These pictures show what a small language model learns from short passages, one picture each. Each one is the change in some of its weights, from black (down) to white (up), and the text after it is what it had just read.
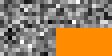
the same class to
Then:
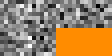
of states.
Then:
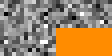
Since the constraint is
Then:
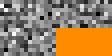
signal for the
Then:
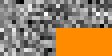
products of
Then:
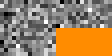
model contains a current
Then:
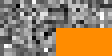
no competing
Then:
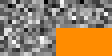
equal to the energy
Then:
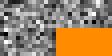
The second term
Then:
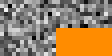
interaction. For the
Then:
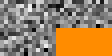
of the LAT
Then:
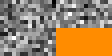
or more from the
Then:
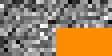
II} This is
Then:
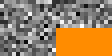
emit multiple
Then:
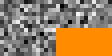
the present matter density
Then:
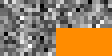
are possible.
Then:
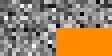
a useful proxy
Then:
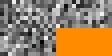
reducing the initial
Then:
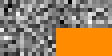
$\theta$ is
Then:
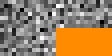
spatial coordinates
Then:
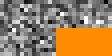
the equation is
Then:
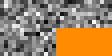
The red and
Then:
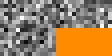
by the parameters
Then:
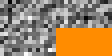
to follow the
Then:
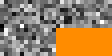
our results, previous
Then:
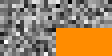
carriers start
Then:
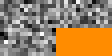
the observables in
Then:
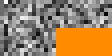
for bandwidth.
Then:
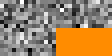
millions of
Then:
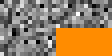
r \to
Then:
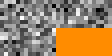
conferences to control
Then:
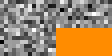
of periodic changes
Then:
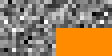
on such type of
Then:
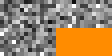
the two possible
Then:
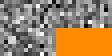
and the odd
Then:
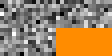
Therefore \beq
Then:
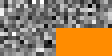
have provided us with
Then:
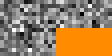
the direction of the
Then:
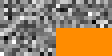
by relatively high values
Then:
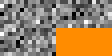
decomposition based on
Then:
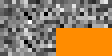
aspect of
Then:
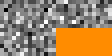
classical field} and
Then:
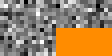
conditions are obtained from
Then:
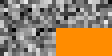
without connectors,
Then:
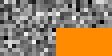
major role in
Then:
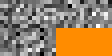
one expects the
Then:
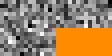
or odd.
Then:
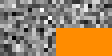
of dijet
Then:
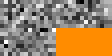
by thin
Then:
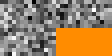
state starting from
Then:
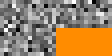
designed for
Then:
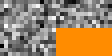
The blue dashed curves
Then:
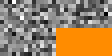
isolated nuclear
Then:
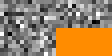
which are already included
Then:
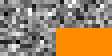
text for definition of
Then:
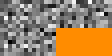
a pointer
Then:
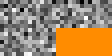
after the scalar
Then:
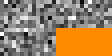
for spin-S
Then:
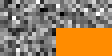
paper (Theorem
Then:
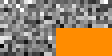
as those that
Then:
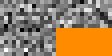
that closely
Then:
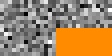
field \( \x
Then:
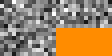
emission from type 1
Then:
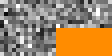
following strategy.
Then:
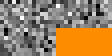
is the input temperature
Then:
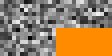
the predictors
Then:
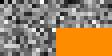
The Joint
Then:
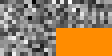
starting from a
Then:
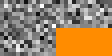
proposed NASA
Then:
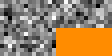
but to provide
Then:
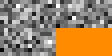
in this setup
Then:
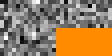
can be found following
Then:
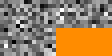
each with a
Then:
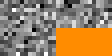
were sensitive enough
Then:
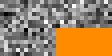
modelled in the
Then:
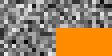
of a double
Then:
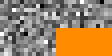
were partially
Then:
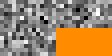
features. It would
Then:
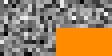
for the energy
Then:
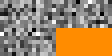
derivatives when
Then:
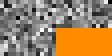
energy, cost,
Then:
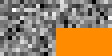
were allowed to
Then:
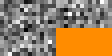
the measured temperature
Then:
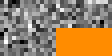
For events with more
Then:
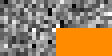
expected in typical experimental
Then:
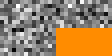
inverse of the
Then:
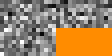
a significantly larger
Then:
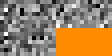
be different between the
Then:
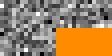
4 years of
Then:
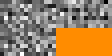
a normal metal where
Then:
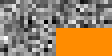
the concrete
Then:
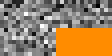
This work was
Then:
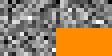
to give $C
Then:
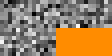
at the origin with
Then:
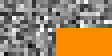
comparison, the
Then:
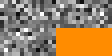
involved in
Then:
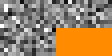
is easy
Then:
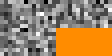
discrete model,
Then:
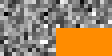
Since the previous
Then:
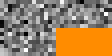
different energy difference
